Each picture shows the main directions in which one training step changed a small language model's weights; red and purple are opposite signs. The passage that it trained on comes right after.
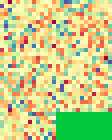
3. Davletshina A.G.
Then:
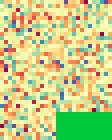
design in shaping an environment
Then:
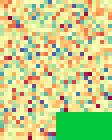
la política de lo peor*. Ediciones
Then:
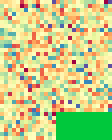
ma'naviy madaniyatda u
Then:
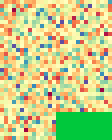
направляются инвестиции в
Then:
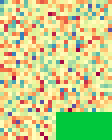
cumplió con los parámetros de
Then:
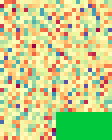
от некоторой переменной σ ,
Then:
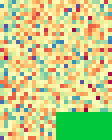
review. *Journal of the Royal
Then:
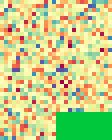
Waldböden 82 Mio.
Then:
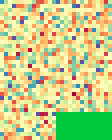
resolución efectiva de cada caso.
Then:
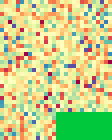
sussurrou, afirmando que
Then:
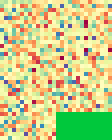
strategiyasida elektron savdo
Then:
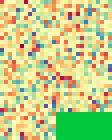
estigmatizadas; b) para
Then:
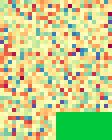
e deve — interessar-se,
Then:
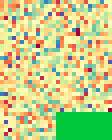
vettura più volte
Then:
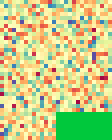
“bu sizning qo'llaringiz
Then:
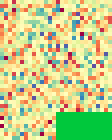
деятельности, с использованием
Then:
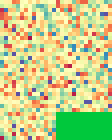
răspândire a limbii
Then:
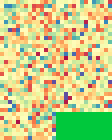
educativo adoptadas fue la
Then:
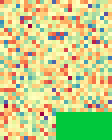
parâmetro de força λ , uma
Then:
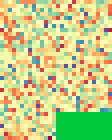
second cases, this may occur
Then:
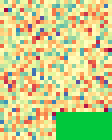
tercero, que denuncia un
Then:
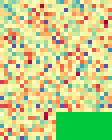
del desarrollo de la BIG data, la
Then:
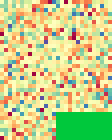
L. Gibson dalam Hasanah &
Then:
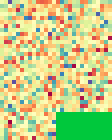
i-a în considerare numărul
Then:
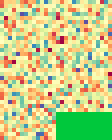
Russian] 12. Zhurnaly
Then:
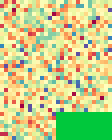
поэтому, когда вы
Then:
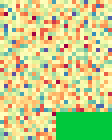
Conakry Analysis of links
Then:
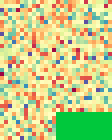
metas institucionales no es tarea solamente
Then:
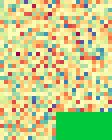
a psicologia (Fernandes,
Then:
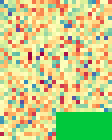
keladi. Bunday holatda risk
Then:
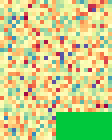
Sobre a materialidade da obra,
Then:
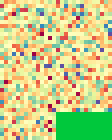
исследования: теоретические основы и
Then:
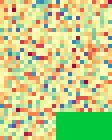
através do desenvolvimento de valores
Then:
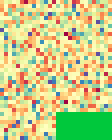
aqlsiz kishi shundog‘
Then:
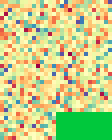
daxil edilmiş və ilkin
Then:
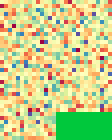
постановами та розпорядженнями
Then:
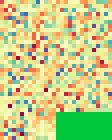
senang dengan penampilan diri
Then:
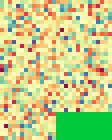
Centro Universitário São Lucas –
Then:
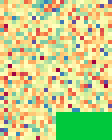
of seven patients, age
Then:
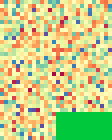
asszír orvosok egy
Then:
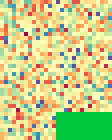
no seio da sociedade civil e
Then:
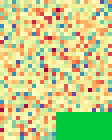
менеджмент в некоммерческих
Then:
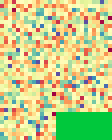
беа информирани за
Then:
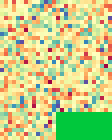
and technological shifts, which determines
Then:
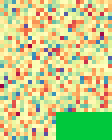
і недискримінації.
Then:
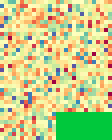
для литья пластмасс
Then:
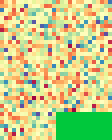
samarali tashkil etishda virtual va
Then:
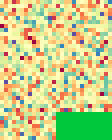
қарор қабул қилиш ва
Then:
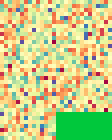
0,23'$ untuk perigee,
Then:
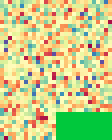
Nursing Facilities All
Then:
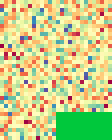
Европы. В рамках данной
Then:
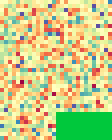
mustahkamligi yuqori
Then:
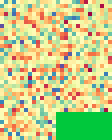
и поливинилацетата для
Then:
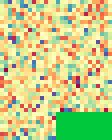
reabilitação de membros inferiores
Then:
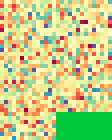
territories 37 Knowledge
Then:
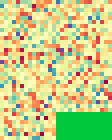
Penal Federal, graduada em
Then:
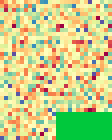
7.05$, se aprecia que el
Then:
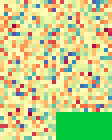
ofte citeres. Blandt de
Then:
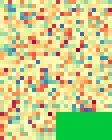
common the mean of defence used by
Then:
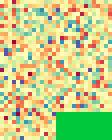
динамики по ключевым
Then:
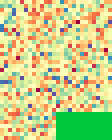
ambientalmente pequenos estudantes
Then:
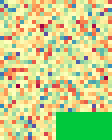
yo‘lida alohida ahamiyatga
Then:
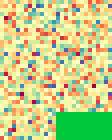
Management) dasturlari kabi biznes
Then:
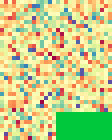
Medicine and Biology, vol.
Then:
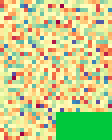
doktorant, Andijon davlat pedagogika
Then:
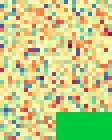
из наиболее эффективных способов
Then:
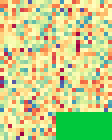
визначень сучасної організованої
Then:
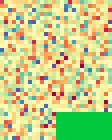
muayyan shakli sifatida ta'lim
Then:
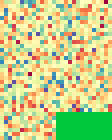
Hilal, M. I. M.
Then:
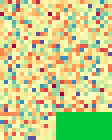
bare frem når det er
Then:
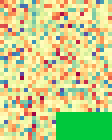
bilan aniq maqsadni ko'zlagan
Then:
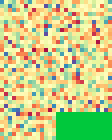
os alunos devem escrever o
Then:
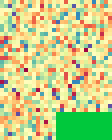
à quel point *Job* est
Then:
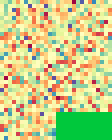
– xo'jalik faoliyatiga davlat
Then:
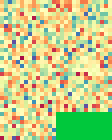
disponíveis para a aplicação no
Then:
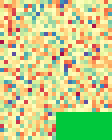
comparative languages. It is
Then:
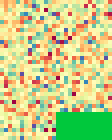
O artigo *Desebodiência
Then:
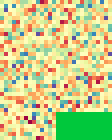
yi tare da mawaqa ko
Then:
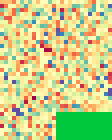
різних кліматичних зонах України,
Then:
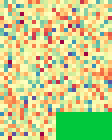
történelmi büntudaton
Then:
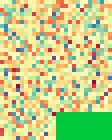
hamda cholg‘u musiqasi
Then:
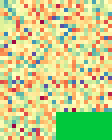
una empresa de la filosofía
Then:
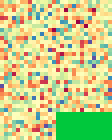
lantas sebagai ciri kemajuan
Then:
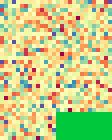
суб'єкта праці. Її
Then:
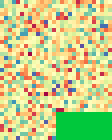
Annotatsiya. O'zbekistonning
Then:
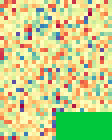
організацією. Ключові
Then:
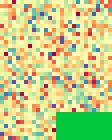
No entanto ainda continuamos com um
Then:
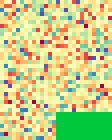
caso de las reglas y dispositivos
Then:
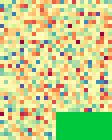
في متاجر الملابس
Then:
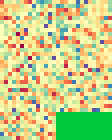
hodisasini ko'rib chiqish va
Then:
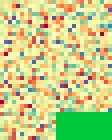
the poetry of Heinrich
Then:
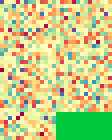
o‘rganish va saboqlar
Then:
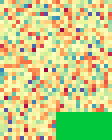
України та МОН України Western Scientific
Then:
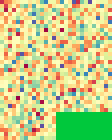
va adabiyot ta'limining zamonaviy
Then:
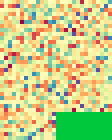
ar fi, practic, imposibilă
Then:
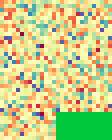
kamaytirishda probiotiklarning
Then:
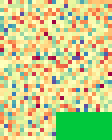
des aquifères karstiques des
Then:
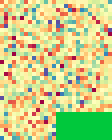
- 4.Akhmedov,
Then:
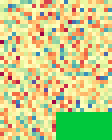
de l'acte de parole sont un
